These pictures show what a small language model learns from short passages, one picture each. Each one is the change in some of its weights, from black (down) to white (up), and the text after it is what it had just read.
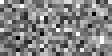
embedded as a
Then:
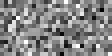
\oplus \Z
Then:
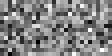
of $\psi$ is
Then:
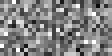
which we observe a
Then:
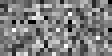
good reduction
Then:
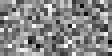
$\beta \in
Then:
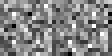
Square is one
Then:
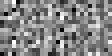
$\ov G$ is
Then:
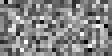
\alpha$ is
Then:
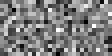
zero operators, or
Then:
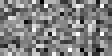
the zero eigen-space
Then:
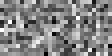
package, the following
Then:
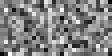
the right complex of
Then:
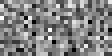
to check
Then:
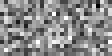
over the Witt
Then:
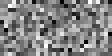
Thus we are led
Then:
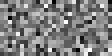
notion of generalized
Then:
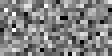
any space to which this
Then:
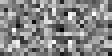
and a remainder
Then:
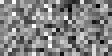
all $n$
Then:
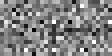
connecting into a
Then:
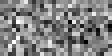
which proves the
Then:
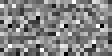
also be shown that
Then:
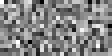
boundary (but does
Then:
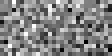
$\beta$, as we
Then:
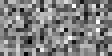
the strict
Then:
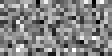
proof is simple from the
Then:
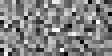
not there exists an
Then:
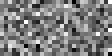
can assume without
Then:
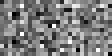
planes &
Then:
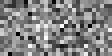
contrary, that
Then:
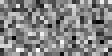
realization $e$
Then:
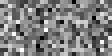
can readily define
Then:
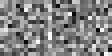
that if the gain
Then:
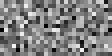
define a covariant representation
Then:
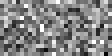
Then the connection matrix
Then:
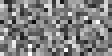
of designs in
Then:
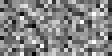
relation between the
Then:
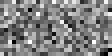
Section 5. We note
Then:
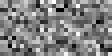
following relations:
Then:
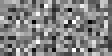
readers to the
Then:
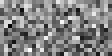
that its support
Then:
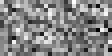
an action of the group
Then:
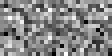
the set $A$.
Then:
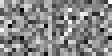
that the highest
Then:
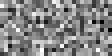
chosen index
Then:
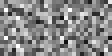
is the highest
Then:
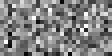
are bijective. It
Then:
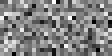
In order to obtain
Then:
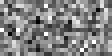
is an element of a
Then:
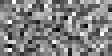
and some range of
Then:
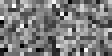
We extend, in
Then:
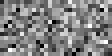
number $u,$
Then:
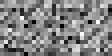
1 second to compute
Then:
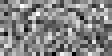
a set $Q$
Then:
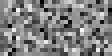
decide to
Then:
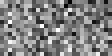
such that, for every
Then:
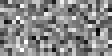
\] and the boundary
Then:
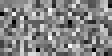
this category is connected
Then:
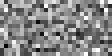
are the roots of
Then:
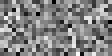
involution, then
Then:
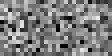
we want to
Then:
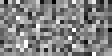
\hfill \rr
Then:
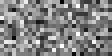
we pick a
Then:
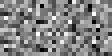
must have \[
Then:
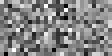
an orbit equivalence
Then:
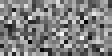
to obtain a sequence of
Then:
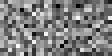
with the computational
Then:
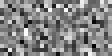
from the partial sum
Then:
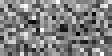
Theorem as given in
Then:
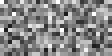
four in the following
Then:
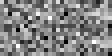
in a presentation
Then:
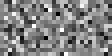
of $F$ by
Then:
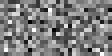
sequence argument. A
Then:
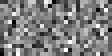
of such works.
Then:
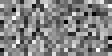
multiplicity and
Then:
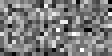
the form of an
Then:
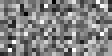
total number of
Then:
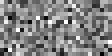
same title,
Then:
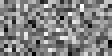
update law
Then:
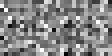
behavior was
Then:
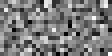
the process with continuous
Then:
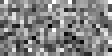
We can write the
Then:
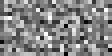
the definition. So it
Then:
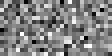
d_t$ for
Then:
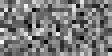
union of log
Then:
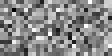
only a few
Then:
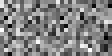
obtain an approximate
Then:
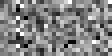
So, the next
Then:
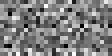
he considered
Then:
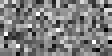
isomorphic for any
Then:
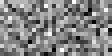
as we have the
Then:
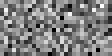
our question for
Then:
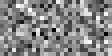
equivalence \[
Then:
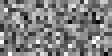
a triple product,
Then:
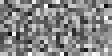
an arbitrary
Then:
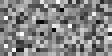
following conditions: \[
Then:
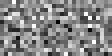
$Y$ is a
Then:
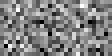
section by giving some
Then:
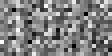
the number of solutions
